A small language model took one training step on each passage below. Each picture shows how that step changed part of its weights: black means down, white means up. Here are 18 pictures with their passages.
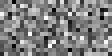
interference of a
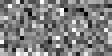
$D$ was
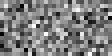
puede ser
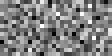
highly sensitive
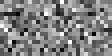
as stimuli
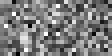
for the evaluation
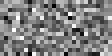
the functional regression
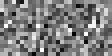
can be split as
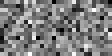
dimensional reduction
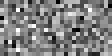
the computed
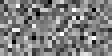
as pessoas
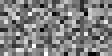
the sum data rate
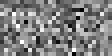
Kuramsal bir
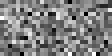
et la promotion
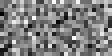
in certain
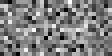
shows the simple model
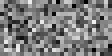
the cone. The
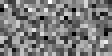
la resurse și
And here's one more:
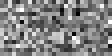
także na
